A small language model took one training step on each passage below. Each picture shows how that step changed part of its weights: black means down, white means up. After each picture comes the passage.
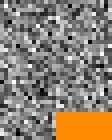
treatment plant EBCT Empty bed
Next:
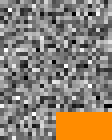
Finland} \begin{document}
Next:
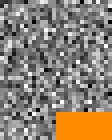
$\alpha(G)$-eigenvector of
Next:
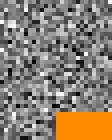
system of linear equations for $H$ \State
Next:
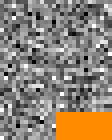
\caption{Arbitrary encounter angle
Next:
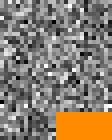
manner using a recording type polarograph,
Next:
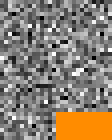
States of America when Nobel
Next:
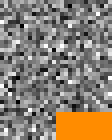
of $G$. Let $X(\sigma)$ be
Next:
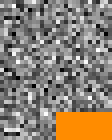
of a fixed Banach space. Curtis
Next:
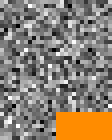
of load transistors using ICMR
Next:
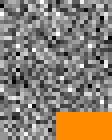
from previous findings by Khadra and
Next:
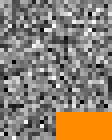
Office to provide support for the activities of
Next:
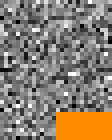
infinite) which commutes only up to homotopy. If
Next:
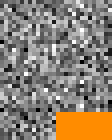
time data entered in S, P, L
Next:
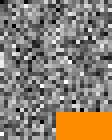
dv_g=1$$ such that for all
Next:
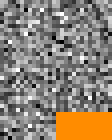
This performance is evaluated for different design matrices using
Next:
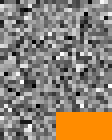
able to deal and manage its environmental challenges
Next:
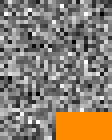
Section \ref{sec:results} to
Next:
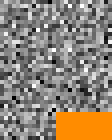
Equation. 2010 Mathematics Subject
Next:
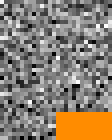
& \ldots & 1 \end{pmatrix} .
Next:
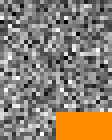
a linked extension of two artinian local
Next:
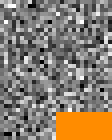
relaxation time. At low frequencies,
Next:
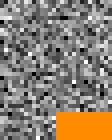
to $W$ as the expectation of
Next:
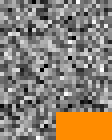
only. In addition, one can also combine
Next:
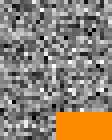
\theta \right) =\left( \lambda
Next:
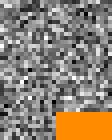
study the auxiliary spectral sequence
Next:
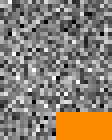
$1\leq j\leq J^*$ there exist
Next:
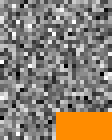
untanking was done due the conflicting results
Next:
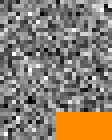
(PCs) who emerged from the
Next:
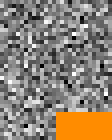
control problem for discrete-time first-order linear
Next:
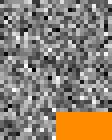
system as indicated by the uncertainty
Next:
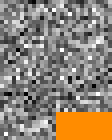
meshes, different values of the relative
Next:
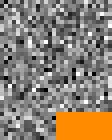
author, RKB. The data, which contain
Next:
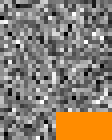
I would like to humbly dedicate
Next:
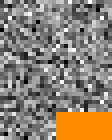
air their frustrations and have their
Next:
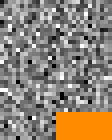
the LEW method as the most accurate method
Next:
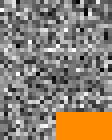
a Lie subgroup of \Cetm. Let
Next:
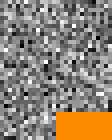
for filtering. This approach successfully
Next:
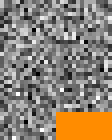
three levels of noise. LAP with
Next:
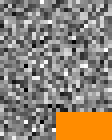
for the next proposition we can forget about
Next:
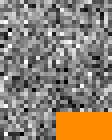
a narrow and a broad understanding of
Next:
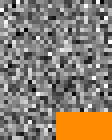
but at a slower pace.
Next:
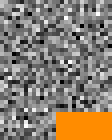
participation. Additionally, he
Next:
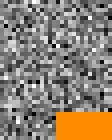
cryptography. In 2000,
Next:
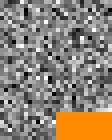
in the emerging economies where they still are
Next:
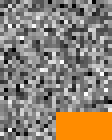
since merging is unlikely to occur
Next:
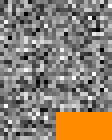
\text{~~for any $\varphi \in
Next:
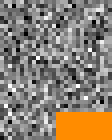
R&E community, as well as of each individual
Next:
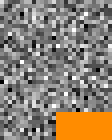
$\bar{\mathbf s}^T\bar{\mathbf
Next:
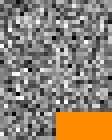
{\em death rates\/}
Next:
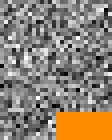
and results 14 4 Conclusions 16 1 Introduction
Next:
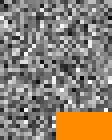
more to a quotient algebra by adding the relation
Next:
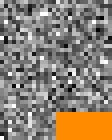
and disciplines. The Committees
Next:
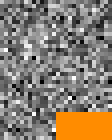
an isomorphism $$B\otimes_\qz
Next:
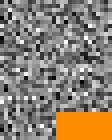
X} {\cdots \lra} {\Bbb
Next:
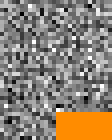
\in FV(M)$. We use the
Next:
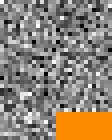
3.4]{falconer}. Note that
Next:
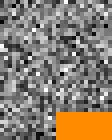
Embedded in the text is the
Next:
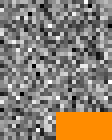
from such embeddings; these concepts will let
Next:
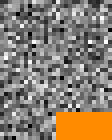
research design. The population of the study consisted of
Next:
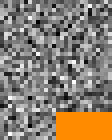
verification and synthesis of stochastic hybrid
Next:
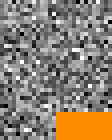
the data are saturated. The procedure
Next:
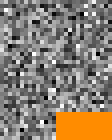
papers. The Figure below illustrates the process
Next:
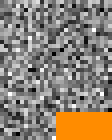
an international reserve asset. Firstly,
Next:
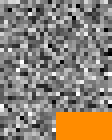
which is called the hook Schur polynomial corresponding
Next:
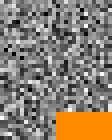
argument when $\Delta$ is large enough, although
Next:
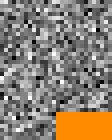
can be traced back to the colonial
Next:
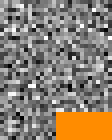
found in various fields. For example, computer
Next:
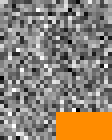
according to input parameters such as the rounding error
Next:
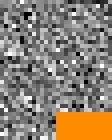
on which $G$ acts by conjugacy:
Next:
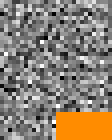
holds for all $x \in \mathbb R.$
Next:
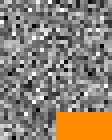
we sharpen and simplify our earlier
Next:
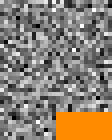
following so-called ``outer''
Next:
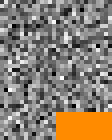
achieved at concentrations of less than 0.1
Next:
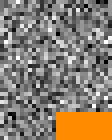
and Acetamide in Benzene
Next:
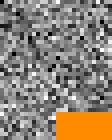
in Table II. TABLE II
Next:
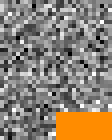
(or vector) control is the most popular
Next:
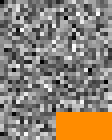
quinine are present as main constituents
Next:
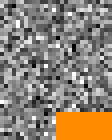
intuitive to some readers (Lemma
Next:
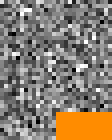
environments (final vs.
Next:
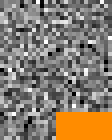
suppose that $M_{\varepsilon }(\lambda )$
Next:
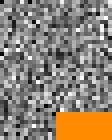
used to understand relatives’ information needs, as a
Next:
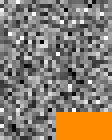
\medskip Moreover, we have the following proposition
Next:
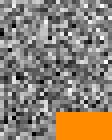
*Bcl211* and caspases
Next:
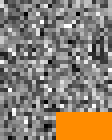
mirroring underestimates the fact
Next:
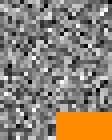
Surge, Strengthening its Position
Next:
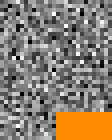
uniformly on compacts. \end{enumerate}
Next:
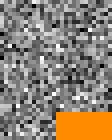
brush, and a laminate
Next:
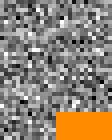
exact representations \bdis \begin{split}
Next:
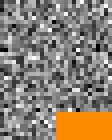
Agencies 2002 and Hanaor and
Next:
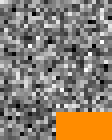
than any assignable ratio of a greater
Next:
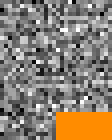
\ast 1}$ is just a permutation and
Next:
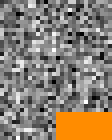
containing the correlations between multimedia
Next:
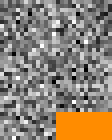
an enduring improvement on the teachers and the
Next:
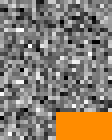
governance structure and mandating one-third
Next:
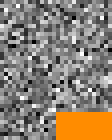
studied by R.Padilla [4].
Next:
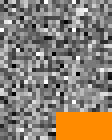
treatment among spatial and temporal correlations,
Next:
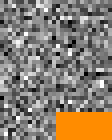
height-two prime ideal $P$
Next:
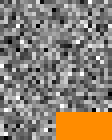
with LJ; MH performed the IgM
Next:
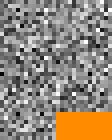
take us back to cases 5 and 8, respectively.
